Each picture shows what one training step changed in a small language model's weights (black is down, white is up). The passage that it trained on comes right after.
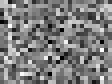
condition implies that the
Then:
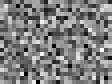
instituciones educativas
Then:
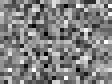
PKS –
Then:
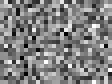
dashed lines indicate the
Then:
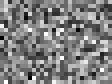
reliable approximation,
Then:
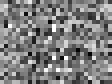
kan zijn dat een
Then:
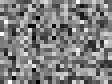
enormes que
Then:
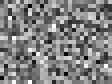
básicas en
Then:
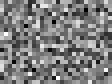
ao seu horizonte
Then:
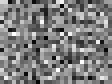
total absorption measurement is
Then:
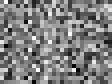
latency and
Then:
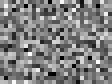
because of the induced
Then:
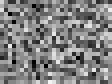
mise en
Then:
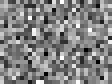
after eq.
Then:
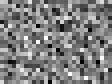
dynamics of the quantum
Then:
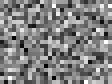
TBA functional
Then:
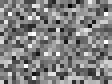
compuesto por
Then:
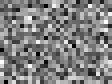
& Partial &
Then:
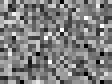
the additional term proportional
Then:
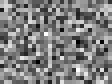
calibration curves
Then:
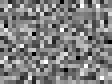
devices with respect
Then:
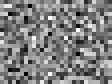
maktab boshqaruv
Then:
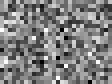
the precise structure
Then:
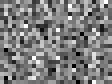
bu sohadagi
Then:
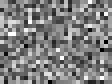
New York
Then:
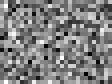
its evolutions can
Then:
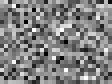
field itself.
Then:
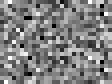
a third-order
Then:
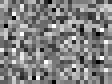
in the chiral
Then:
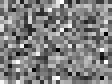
this resonance is measured
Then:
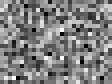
higher energy than the
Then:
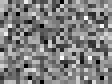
full set of field
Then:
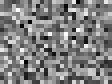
moderate current
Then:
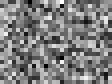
large bandwidth design
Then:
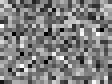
observed in Figure
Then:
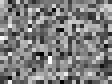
beam size of
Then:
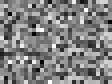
sendo esse
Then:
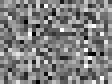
кўшини билан
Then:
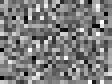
to obtain photometric
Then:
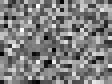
and AS
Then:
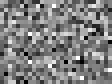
MSSM and
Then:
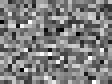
functions exist in
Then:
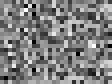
dans l'ère
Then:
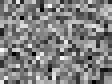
a los cambios
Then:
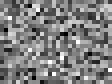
autora não
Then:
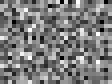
of qualified
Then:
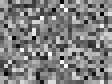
free person who has
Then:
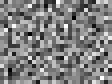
Wo werden die
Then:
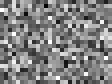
qadam sifatida
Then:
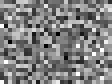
با سایر
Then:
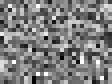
values with increasing
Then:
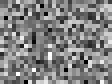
y existe un
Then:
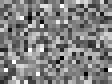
parameter pairs, if
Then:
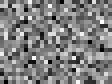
rewrite the
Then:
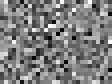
which will perform the
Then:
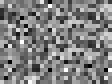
до першої
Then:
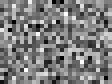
signal modeling for
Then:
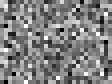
by the dark
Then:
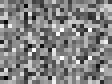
However, the
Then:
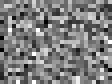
na perspectiva do
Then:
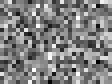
lepton mass
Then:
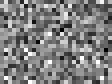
with the mode volume
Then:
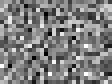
higher. A typical
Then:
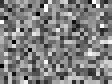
bu hareket
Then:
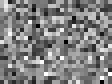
learning techniques such as
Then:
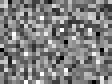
only ones to
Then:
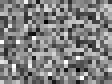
stand zou
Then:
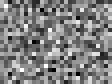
detected bots is
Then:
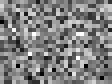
handal untuk
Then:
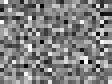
\ee where
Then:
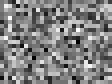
constitua o meio
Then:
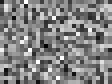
as input and
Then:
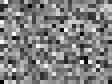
\theta -
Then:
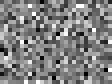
hand, within
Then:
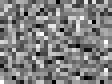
definida hacia
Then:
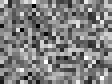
deux parties
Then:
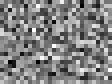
values during the
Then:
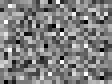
quantum interference
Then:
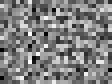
en estas
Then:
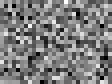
internal extinction
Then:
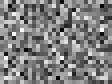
the gravitational potential
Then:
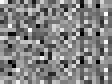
structure of the
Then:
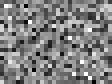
між органами
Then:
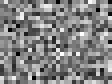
heights grow with
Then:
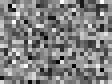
In the next section
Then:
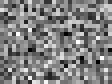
of $\sim$
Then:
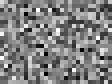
structures. In the
